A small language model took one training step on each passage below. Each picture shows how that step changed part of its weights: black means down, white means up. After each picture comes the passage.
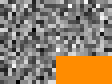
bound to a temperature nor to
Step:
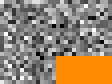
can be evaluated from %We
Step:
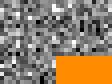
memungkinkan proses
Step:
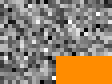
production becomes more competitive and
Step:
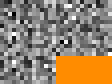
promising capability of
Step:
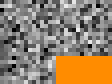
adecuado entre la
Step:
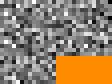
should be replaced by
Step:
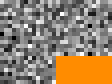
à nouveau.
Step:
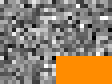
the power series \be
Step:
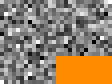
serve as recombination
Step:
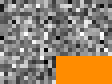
into the ability to avoid
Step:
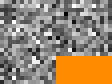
electromagnetically induced
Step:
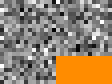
approach a gaussian distribution with
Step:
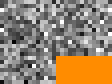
gamma process inputs.
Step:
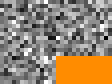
ion implantation in
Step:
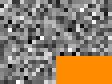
3 Percepção sobre si
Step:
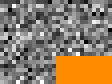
du Développement
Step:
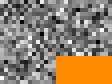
observed in 2000. It is
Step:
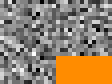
масалани кўришни
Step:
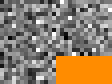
Оилада бола
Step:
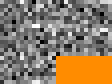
of renal function among
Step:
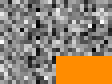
bo'linadi. Bu
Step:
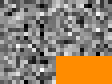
then proceeded to geometry
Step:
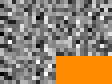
as condições em que
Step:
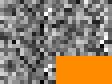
und Zürich im
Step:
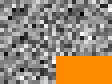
modulator is not sufficient to
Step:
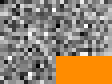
entanglement structure becomes vital for
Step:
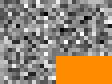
horizon can be obtained from
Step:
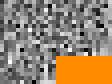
set of detectors for global event
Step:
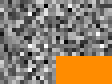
en voorts, wel
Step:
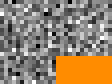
“Toshkent Agro
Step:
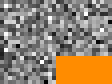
in case of PMMA
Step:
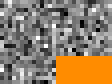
necessidade de capacitar
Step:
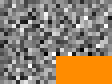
against a group of fixed
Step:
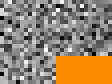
condição social, raça
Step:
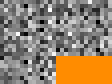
DND Z- surface
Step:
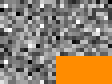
cearense (Figura
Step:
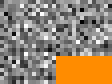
ставят по так
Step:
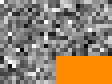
Way gamma-ray
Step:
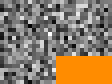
de Janeiro.
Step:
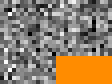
metodikasi (ta'lim
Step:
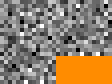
gebruik zou
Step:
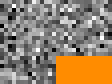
and time-delay show
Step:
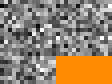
ishlatilgan. Bu
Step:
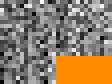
of the trace of the
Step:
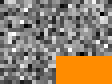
prediction stage*, the standard
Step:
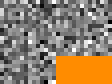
theories with special forms of
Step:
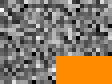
Auch im Bereich
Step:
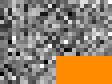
dropout, we
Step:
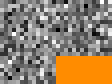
the best performance, exhibiting
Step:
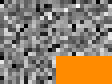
life expectancy of people is
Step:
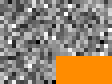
a virtual photon. These
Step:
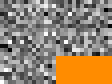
section, we analyse the
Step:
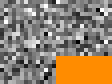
VBM, which are mainly
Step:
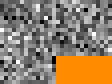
este un exemplu de
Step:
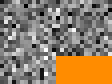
coordinates in NB359
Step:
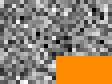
and the isometry
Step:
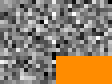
dt term (and other
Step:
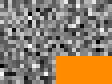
mediante iniciativas de
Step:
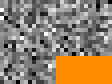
разговара и
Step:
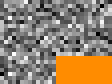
is presumably obvious
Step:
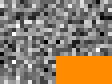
of {\it magnetic} charge
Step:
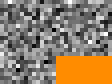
, \end{equation}
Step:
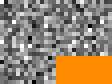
A realidade demonstra
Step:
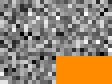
work, there is direct relationship
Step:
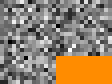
more complicated: the
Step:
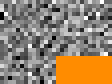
uns auch dort, auf
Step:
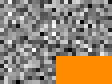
but not necessarily accreted
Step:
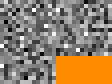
международной и
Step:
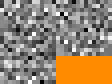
protocol. However, loss
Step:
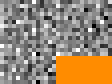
etishga imkon beradi.
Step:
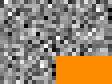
билан тузилган
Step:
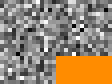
Moreover, note that the
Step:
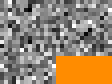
(2013) apresentaram
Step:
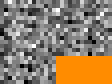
Sena Aires –
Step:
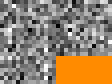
the things that needs to
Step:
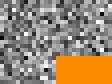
plot the URLs on
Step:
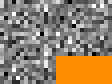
suppressed by the inclusion
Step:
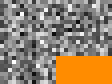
to a simple random diffusion mechanism
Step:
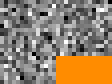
\infty$ norms of
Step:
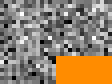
we provide a short review and
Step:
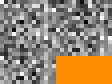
the greatest error radius reported
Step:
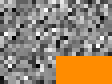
резко отстают
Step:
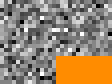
цивільному праві
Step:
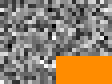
it is both dense
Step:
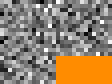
(see text) at varying
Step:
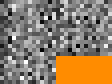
J Cancer*
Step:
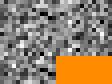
stable with respect to strong
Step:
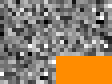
en volumen de
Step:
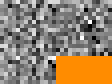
daromadlarining asosiy
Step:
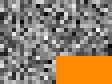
the NFW model.
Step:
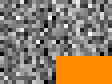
of Temperature and
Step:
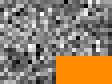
dan Sunnah.
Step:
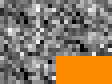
se obtiene la
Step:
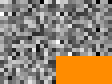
harakat qilishi kerak
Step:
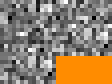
= \ln \theta /
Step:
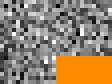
the polymer structure, reducing
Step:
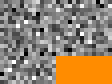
model construction error}. We evaluate
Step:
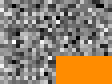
darsliklar va
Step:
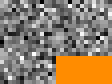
the differences between the corresponding parameters
